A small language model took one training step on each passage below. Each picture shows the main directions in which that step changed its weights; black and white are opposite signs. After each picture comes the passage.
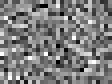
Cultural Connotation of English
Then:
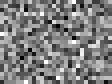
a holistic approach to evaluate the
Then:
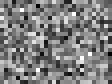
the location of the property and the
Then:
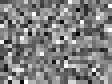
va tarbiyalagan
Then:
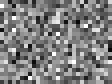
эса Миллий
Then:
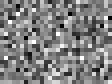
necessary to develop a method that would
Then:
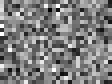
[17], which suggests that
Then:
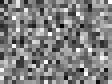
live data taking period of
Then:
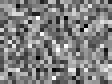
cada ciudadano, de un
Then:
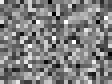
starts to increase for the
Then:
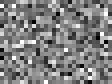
рівня цього
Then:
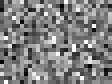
drop of the critical values. In
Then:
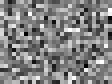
search for suitable tools and methods.
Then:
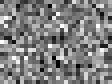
declare that the research was
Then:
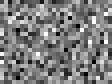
возраста, в котором
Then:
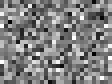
Pour citer cet article
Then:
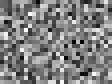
(e.g. technical,
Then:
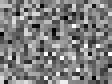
del país; estos acervos
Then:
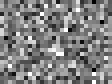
remains (close to the
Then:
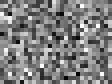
os tumores produzem
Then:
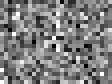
ва бошқалари)
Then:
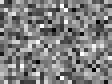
it is the WFS
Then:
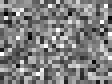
is that the approach we used is
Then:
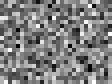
point. We remark that the maximum
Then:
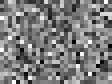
Dalam kegiatan
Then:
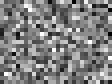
be applied {\em directly} for
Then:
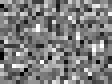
of the nanoparticles.
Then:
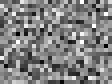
Fe I K$\alpha$
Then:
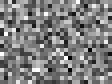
to benefit from access to these
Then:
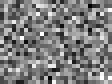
do zarysowania
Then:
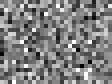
density of visible surface defects on
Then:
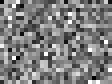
the efficiency of thermal power cycles
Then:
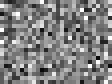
rectangle and also could not
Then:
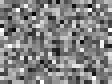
voltage, high capacity and high energy
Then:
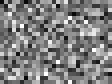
(c) absorptance as
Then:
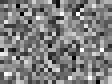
weights are likely to be selected
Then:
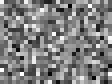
set of points. In order to
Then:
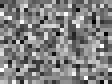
is the physics of Anderson
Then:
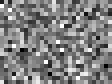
conformal invariance. The interaction
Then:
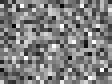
yang dibutuhkan dalam
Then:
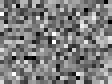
Юнаков О. В
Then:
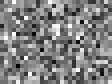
effects on the GW signal are
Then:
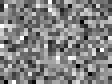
higher in the second image with larger
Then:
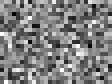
a much higher star formation efficiency.
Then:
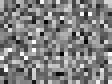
dignidad humana,
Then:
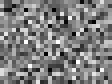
essential features of conversation
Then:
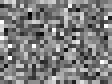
the working hours needed for the
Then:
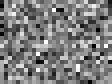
gives the correction of the order
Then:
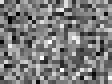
verts avec 2 articles
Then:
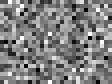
The body angular velocity is related to
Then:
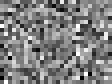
(B) Identificación
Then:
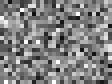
otasi deb atalishi
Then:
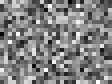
lavorato e non
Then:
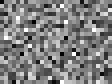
situations (carrying
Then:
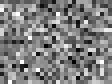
for data collection while the sample was
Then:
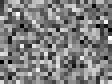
the Higgs-mass dependence
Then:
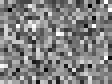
mathematical model of a
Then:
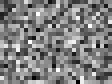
geometrical properties. In our
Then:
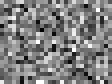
the random variables. The proof
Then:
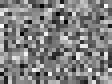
is also interesting to explore the
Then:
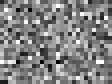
optimization, which allows a large control
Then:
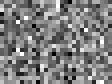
and functional diversity patterns of ground
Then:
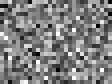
a systematic analysis of several aspects of
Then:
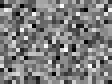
has achieved high accuracy. However,
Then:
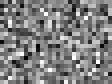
Yine bir kişi
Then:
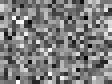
it has over 99.5\%
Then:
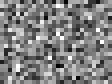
field. For a detailed review of
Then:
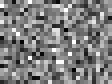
expression and purification of a
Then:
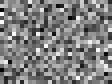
online, os alunos que
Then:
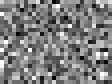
oder Hinweise
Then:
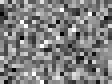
bozori jadal
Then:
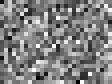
estimation at the cognitive systems,
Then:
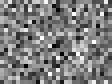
The edible parts included the
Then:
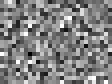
arquitetos do Brasil,
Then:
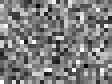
the amplitude mode as well as the
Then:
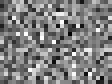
resistance.⁴⁷ All of
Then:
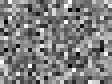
competências cognitivas,
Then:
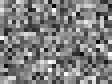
to rejections from the target
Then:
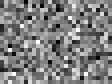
(b) Zoom of
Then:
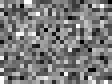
survie à travers ses
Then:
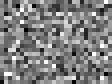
for electron is shorter than the
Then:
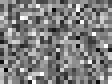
all simple faults are detected and
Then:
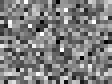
innovation system. To this end,
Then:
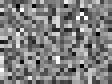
in Vietnam can improve their
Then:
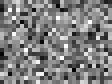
topic of covert channels has
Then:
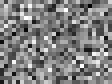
most general (and frequent)
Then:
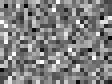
number of particles $N$ on
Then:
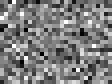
bilancin CAB dhe
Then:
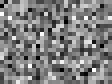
practice is averaging/summing
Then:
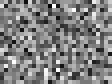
becomes obsolete,
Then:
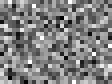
\qquad (41)$$ The integral
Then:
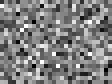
to solve the local spin interaction defined
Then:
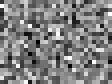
in treating obstructed
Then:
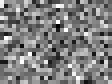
we found a new solution which has
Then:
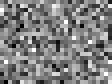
tajribasi asosida
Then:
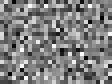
with less than five mentions are
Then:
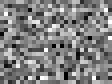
Disaster Risk Management
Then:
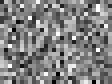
A. Schliesser,
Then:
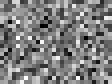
Important Species.
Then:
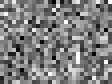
yuqorida Tohir
